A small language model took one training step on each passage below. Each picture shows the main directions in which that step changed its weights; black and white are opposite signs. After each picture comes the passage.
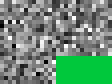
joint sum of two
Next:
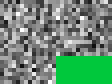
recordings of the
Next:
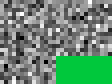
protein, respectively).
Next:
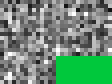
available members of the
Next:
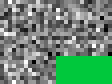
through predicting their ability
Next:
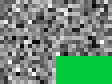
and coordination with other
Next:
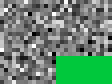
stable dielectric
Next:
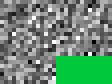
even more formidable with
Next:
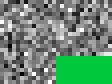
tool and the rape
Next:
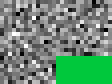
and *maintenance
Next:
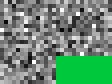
be of equal importance
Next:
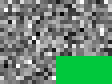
you need to feel more
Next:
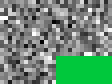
sole, yet
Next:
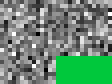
convection boundary
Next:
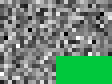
a reference to which will
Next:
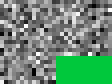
of Malaysia.
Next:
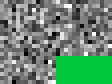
generated or analyzed
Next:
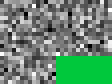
Sri Lanka,
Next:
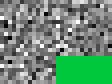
particular when the institute has
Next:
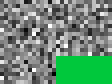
in the public entities
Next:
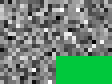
the most effective instrument
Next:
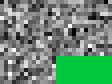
of the major factors that
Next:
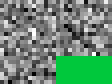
Table 1. Site
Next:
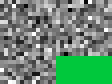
proportions across all
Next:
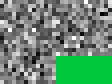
higher iron content, it
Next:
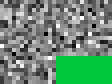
problem in a higher
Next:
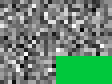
to discretize
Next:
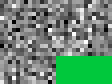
- Original
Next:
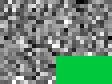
training programs for
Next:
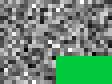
internal state is further
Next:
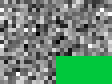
plan is relevant to
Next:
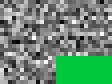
set of combinations of
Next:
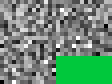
potential CCN source.
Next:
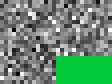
1.1 Image
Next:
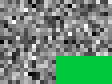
Table 1 : parameters and
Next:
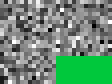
are at risk of not
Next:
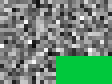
and Y. P.
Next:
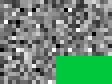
, the splitting
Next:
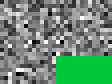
of complications.
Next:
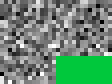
function equivalent to
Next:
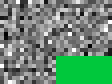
The main focus of this
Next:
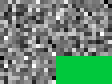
guidelines for
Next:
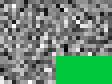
siglas en
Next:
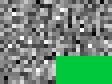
and multi-tenant
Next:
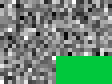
3. Upon
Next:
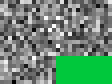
mellitus, and
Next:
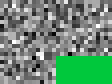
the Students'
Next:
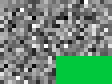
Context:** This is
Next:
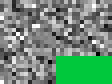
and presents a practical
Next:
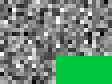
species, which means
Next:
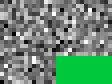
addition to biochemical,
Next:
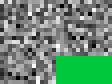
the main strata's of
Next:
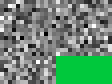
- ✓ The
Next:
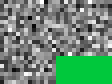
On the basis of
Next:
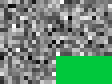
report". When we
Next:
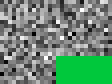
others made a responsibility
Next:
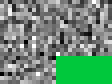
industry, elements
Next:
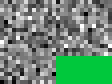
time permitted the
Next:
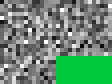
for tourism development of
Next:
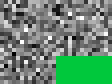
special communicative
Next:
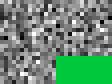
this paper an effective,
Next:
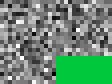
political promises
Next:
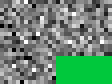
of the peptide
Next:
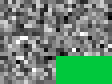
well being of a fish
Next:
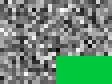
fertilizer but
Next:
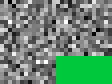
metastasis in
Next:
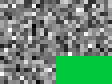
add the precondition of
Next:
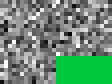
missions, to perform
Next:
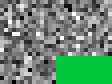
through mechanically stimulated
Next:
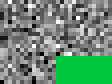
creation, integrative
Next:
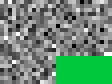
individual interviews and help
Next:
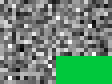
natural language of deaf
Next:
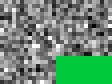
ResNet50, and
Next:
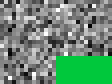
PLA matrix
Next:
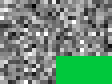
isolation system is
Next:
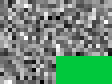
equipment failure
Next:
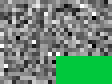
with instruments which is
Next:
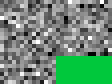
that the concentration of the
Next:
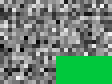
distinct processing
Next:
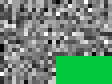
term. The Deep
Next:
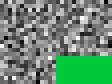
flexible work
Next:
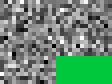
have to implement in their
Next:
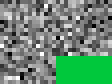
detector can recognize
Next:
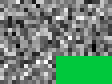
It derives from
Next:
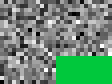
known to form complexes
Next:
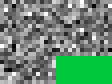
as substitutes
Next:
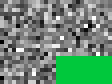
with 0.5 M
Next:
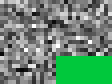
areas of tribal
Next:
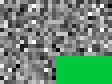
modeling optimal
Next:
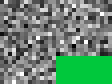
didyma* and
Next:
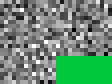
West Nusa
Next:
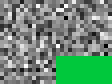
judge requesting
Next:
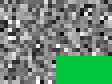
most suitable model
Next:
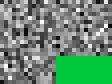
was obtained, thus including
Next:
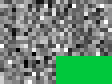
a bulwark of
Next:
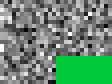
the soul and the
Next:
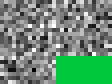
fauna of the
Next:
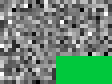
for the recommended
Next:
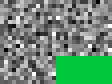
plug mounted in
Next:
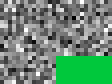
dissolution of
